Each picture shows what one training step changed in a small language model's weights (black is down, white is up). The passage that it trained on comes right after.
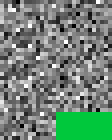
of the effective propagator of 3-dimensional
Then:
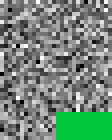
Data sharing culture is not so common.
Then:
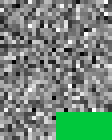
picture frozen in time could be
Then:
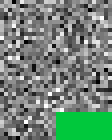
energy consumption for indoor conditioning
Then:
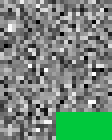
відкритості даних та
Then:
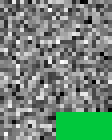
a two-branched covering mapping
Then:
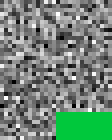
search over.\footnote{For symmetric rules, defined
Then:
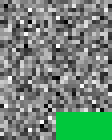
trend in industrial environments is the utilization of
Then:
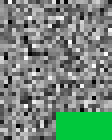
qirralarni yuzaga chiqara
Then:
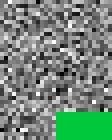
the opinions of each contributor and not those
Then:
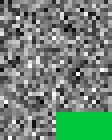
e, provavelmente, com maior
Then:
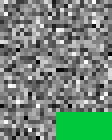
are typically used to draw samples from the
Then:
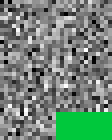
asoslash (nima uchun
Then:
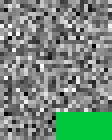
The immeasurable need of processed
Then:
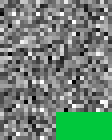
harakat qildik, bu esa
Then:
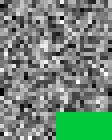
difference is statistically significant. Conclusion:
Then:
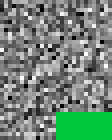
line-of-sight groups. Our knowledge of
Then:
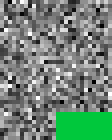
sesión de formación, durante el
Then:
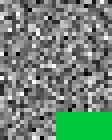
que Babur se fait du jardin est
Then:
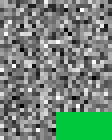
distinct soul (mental individuality).
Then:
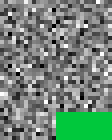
of an existing spreadsheet application. In
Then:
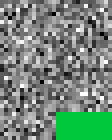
2022). Dentre esses diferentes
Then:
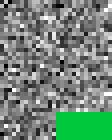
many substances, with the potential for further improvements
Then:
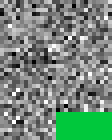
latency settings and packet receive
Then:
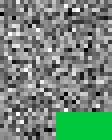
tetapi, psikolog maupun
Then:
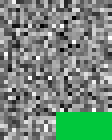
subjects. Their effectiveness and cost
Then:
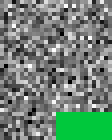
norma jurídica ao caso
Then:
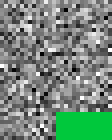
hol bir asarda bo‘lishligi ham
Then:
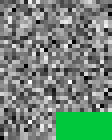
482455 A graphical comparison of
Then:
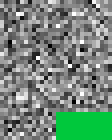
that we are considering will have to be sufficiently
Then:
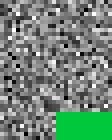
will be discussed. The findings shows that all types and
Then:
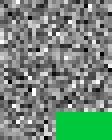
R.; Calvitti, M.;
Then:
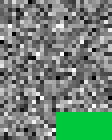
Quantum Systems, Department of Physics \&
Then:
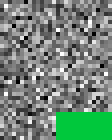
operational procedures and process ¹- Hospital
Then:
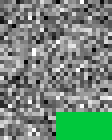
of spins at sites $i$ and
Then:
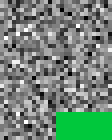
buyum vujudga keladi.
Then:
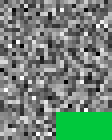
SFP contribution corresponding to Figs. 1
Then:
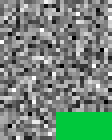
States National Science Foundation under grant
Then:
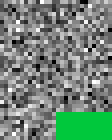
ICP In this section we propose a novel
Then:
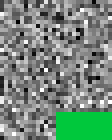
*Cleta ramosaria*.
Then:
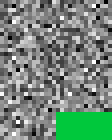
açúcar foi totalmente consumido
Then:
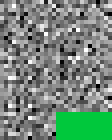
twist structure functions. Amplitudes like
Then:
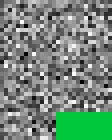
va xinani tuyib
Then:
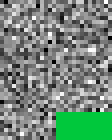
and flip erroneous bits by comparing the
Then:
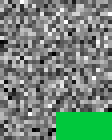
light- and strange quark masses.}
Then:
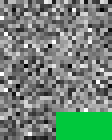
OF THE LEVEL OF
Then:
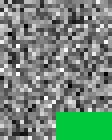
On the triangular lattice, the RK point
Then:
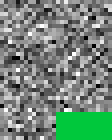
Kroon PA, Linsalata V,
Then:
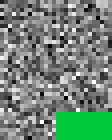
cubic lattice by taking into account the
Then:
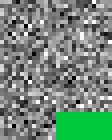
visualizing data that are accessible and
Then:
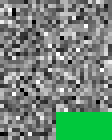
materials in the lab; and extreme or interesting
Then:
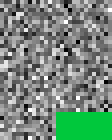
is not something new because it is often
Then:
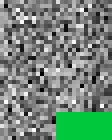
получения карбида кремния
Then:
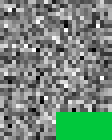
ерда қўл ювиладиган
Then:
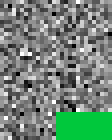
proposed system are similar with ones in existing
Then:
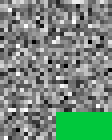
boshqa mualliflar asarlari
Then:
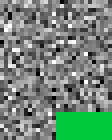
with a broken power-law, or show
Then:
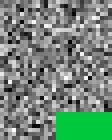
clínica. Aproveita
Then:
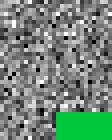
predictor of recurrence but showed the lowest
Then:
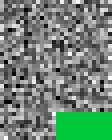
wordt gekenmerkt door onder
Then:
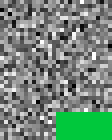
corresponding to a steady-state bonding
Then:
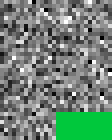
1999 AUCTION HOUSE
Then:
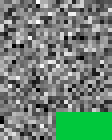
expression are also considered. Keywords:
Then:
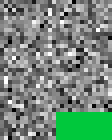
non-commutative variables. However, this is
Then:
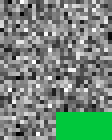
las fuentes, la posible versión
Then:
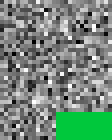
be shown in the following.\\ This paper is organized
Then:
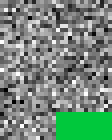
mediating HA bioactivity.
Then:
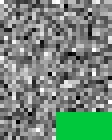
\ee \subsection*{Solutions for a given
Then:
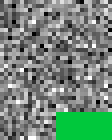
of the source region in order to account for
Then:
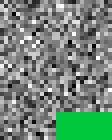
and the direct- axis current controls reactive
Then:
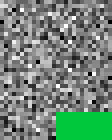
of the art for big data quality assessment.
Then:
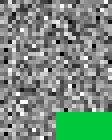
should be noted that incorporating edges
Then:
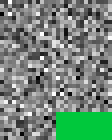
асосий қисмини
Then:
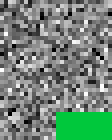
E dentre os medicamentos mais
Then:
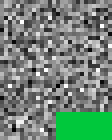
мешканців. Вони
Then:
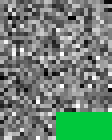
include a discrete, geometric distribution for the
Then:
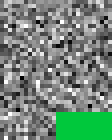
Gaussian whose width is equal to the
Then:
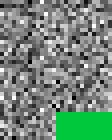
[1]. Інститут
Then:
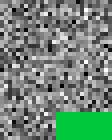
a detailed explanation of MF and LF
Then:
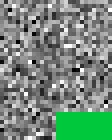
del aludido régimen especial y el
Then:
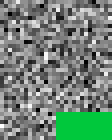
of article title (-1)
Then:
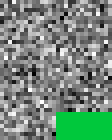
to follow the reference trajectory. The uncertainty is
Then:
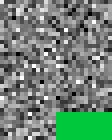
латыни. Поэтому
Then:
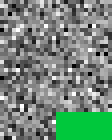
When classifying new instance, individual
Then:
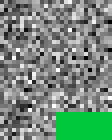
on to be raised and educated in
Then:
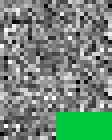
and Environmental Applications,
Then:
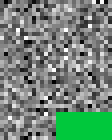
*R. philippinarum*
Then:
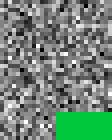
the manufacturer instructions.
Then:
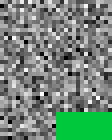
yer alır. Damarlanma
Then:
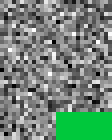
Windhorst, R. A.
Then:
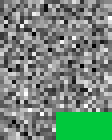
this agreement was that migrants would eventually
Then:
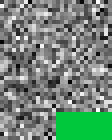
Obtained data is analyzed for
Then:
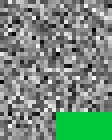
airplane fly-overs), human presence
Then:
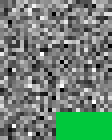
proper choice of decision variables, we are able
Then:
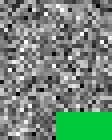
the framework through its C++ API.
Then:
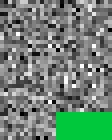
amplia propuesta se presentan aquí
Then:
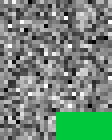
a similar effect within a closed-system framework.
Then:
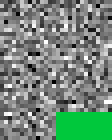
فقرات المحور الثاني
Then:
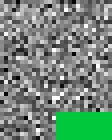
of ion-plasma and chemical
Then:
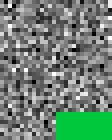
desde fuera de la música se
